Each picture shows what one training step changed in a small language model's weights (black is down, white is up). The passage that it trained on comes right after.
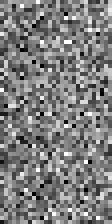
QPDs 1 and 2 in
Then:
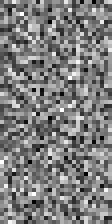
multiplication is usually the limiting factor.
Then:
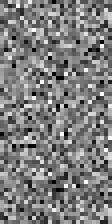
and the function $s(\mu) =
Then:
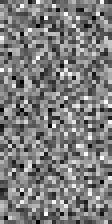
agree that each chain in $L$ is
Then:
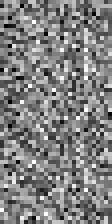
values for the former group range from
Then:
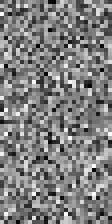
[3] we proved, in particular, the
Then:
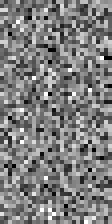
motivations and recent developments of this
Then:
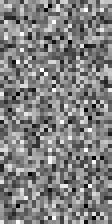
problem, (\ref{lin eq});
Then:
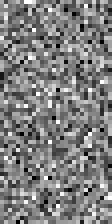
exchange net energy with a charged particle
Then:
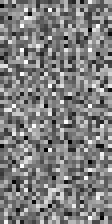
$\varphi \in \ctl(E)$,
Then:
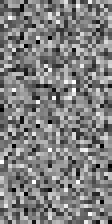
\cite{ref18}. A new approach
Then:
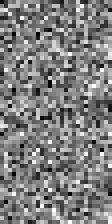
$\nu$. Then we will have to estimate the
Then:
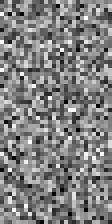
The contour integral around this branch cut leads
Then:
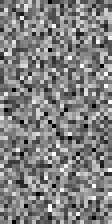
Although $u_0$ has compact
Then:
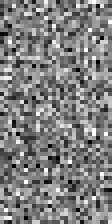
IFAC for publication under a
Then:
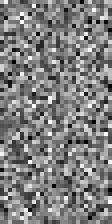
state of California. This
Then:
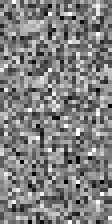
}_{\ast })$. The directions of the
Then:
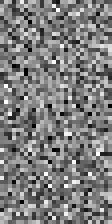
bottom channel, was consistent with the baseline
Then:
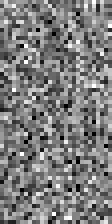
the picking up of intensity from band
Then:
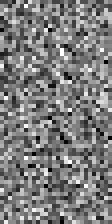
the desired size and then floated
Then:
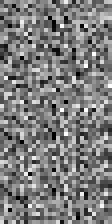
starting point for the description of massive
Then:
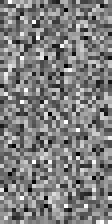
$\cal B$ and $\cal C$ are
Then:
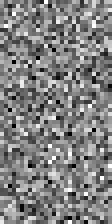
that for the HHB equation of state,
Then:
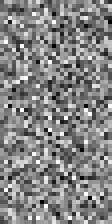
We will make use of our original elliptic system
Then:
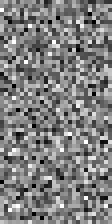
the latest results from the RHIC
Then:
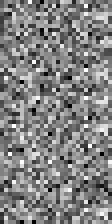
are evenly located at circle in complex
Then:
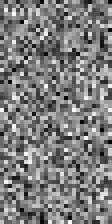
challenged by the strongly
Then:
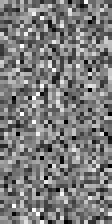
$H_p$. Likewise, one
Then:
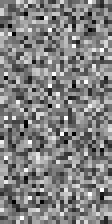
growth condition of $*\Omega $. Then
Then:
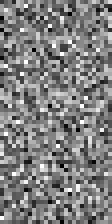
$\mathbf{b}$ the cell validity
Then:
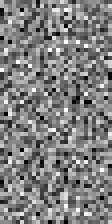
at most $$ {N/2 \choose
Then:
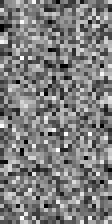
applying fixed time windows or
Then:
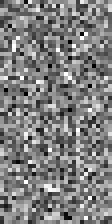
identical across all replicas. This gives
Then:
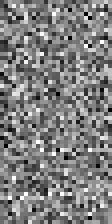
the vesicles to the solid
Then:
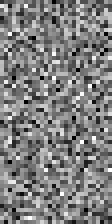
this operator was introduced in \cite{B}.
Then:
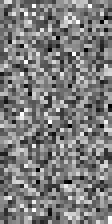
perfect at answering those
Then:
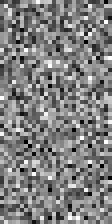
It also allows many-body methods optimized for
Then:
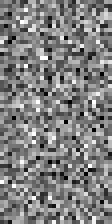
effective leading-order parton distribution functions. The
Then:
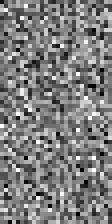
$\Psi$ is a bounded continuous functional on
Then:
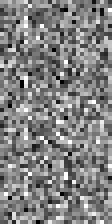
which is a subgroup of $(\bar{S}
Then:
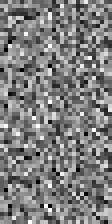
\begin{remark} A signal theoretical interpretation
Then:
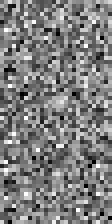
all equations, figures, tables and
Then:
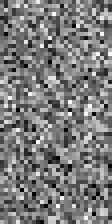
to objects further away. A recent
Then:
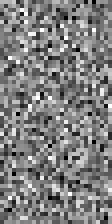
= [-Q,P]$, we can assume
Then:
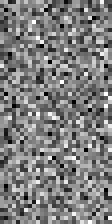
about upper estimates for the lifespan.
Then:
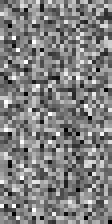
an empirical choice made in order to
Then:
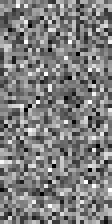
of the superconducting qubits can be
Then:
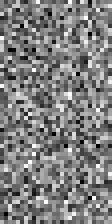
more insensitive on the tail characteristics
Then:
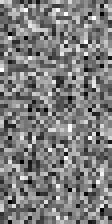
form, also with the aim of
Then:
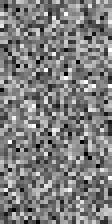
when a quasi-isometry is at bounded
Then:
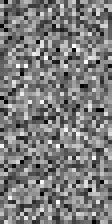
\geq 0$ is an integer and
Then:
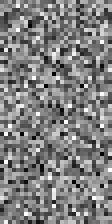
of different properties of Lie algebras. In
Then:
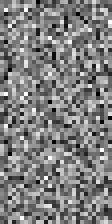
\begin{tikzcd} S'
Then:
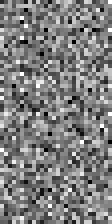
Now in examples of quantum vertex operators, see
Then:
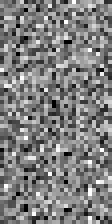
$(\romannumeral 2)$ implies
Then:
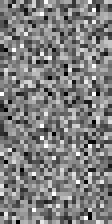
renewable energy generation system like wind
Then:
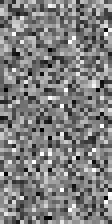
energy $H_1$ and the kick
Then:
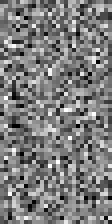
\cdot G^k ] . $$ As the
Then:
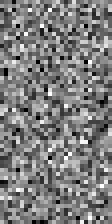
are caused by an off-axis
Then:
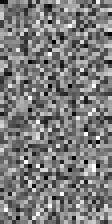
y\vert= 5$. We have
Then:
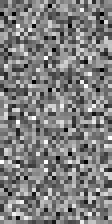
time spent for simulations with the final set.
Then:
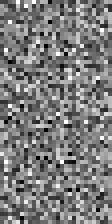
with $\cos (\theta)$. Although the phase
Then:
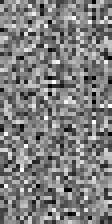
take the sample version of $c^\ast$
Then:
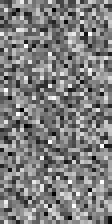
a rich set of distinguished
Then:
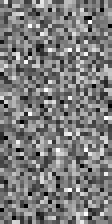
the winding of the vortex.
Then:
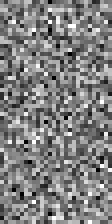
which vanishes in the long-chain
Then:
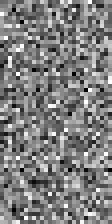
course. The texture is generated based
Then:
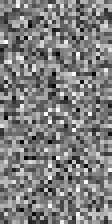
of the Bloch sphere at
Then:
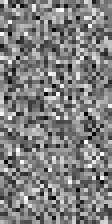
this paper, we show that the solution map of
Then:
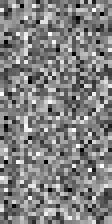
of performing resultant computations guided
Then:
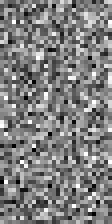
author acknowledges partial support from
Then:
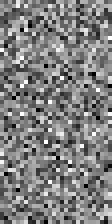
of the global time domain, but we need to
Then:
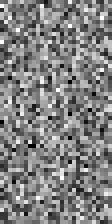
bounds on the minimum number of bipartitions
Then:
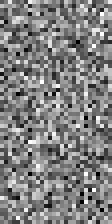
Treatment response often causes increasing
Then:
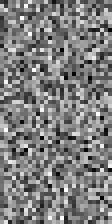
$D^2$. A real plane
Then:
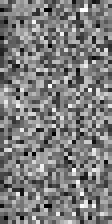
found from trees. Some open problems on
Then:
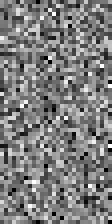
fixed point $\ell_0$; \par
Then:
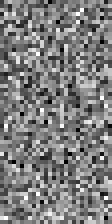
with $a_{ji}$'s in
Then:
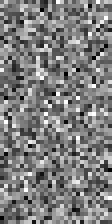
symbolic Feynman graphs
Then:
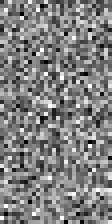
$. In $G$, $u$ dominates
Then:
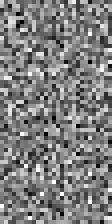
\R))$ is homotopic to the
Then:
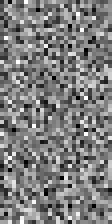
for this example the following repulsive
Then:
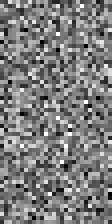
and only if for all $h\in
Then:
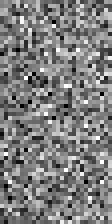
space of complex structures on the six sphere
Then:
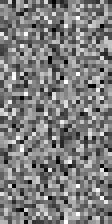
$A$ has an action of $Q$,
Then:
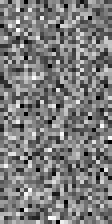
a graph $\Gamma$ with $n$ vertices
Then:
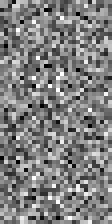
between the two extremes: full
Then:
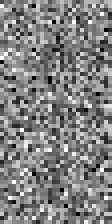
Goppa polynomial $g(x)$ and
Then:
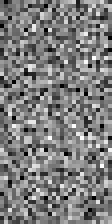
i \leqslant n - 1} (-
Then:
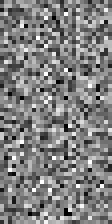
category ${\mathcal O}_{int}$ and
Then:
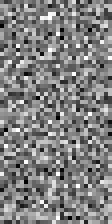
\smallskip 1. For some non-negative
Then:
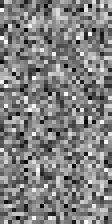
positive histories. Medium
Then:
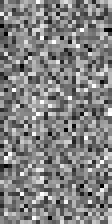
or power allocation methods to adapt to
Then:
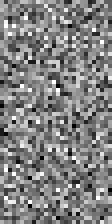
minimum at $\mathcal{M}_{\rm
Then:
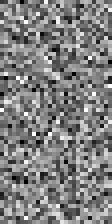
maximal number of iterations allowed for achieving
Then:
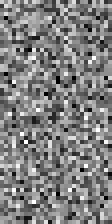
vanishes, is called {\em Hamiltonian
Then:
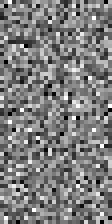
A_{n-1}$ for some fixed
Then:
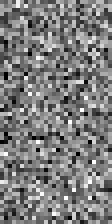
of the scenario of an external control on
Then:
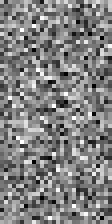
\gtrsim 300$~fb is
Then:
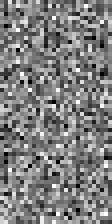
of symplectic Lie
